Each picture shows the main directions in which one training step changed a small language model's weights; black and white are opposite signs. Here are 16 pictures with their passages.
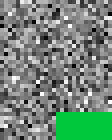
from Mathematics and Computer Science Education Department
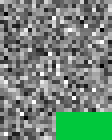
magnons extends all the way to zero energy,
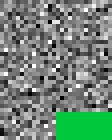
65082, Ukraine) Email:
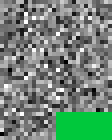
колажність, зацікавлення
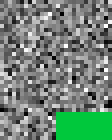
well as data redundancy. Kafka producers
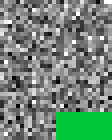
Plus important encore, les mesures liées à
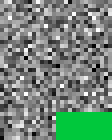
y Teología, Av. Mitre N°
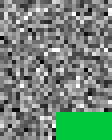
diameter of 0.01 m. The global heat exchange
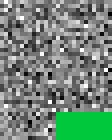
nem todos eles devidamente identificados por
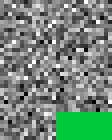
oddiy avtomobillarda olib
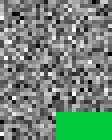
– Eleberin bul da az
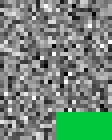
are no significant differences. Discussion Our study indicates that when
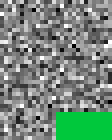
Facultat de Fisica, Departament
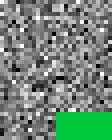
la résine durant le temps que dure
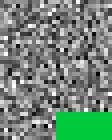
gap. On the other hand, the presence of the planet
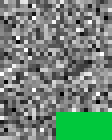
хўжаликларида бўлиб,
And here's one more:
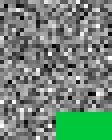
of {\rm XMM-Newton} and
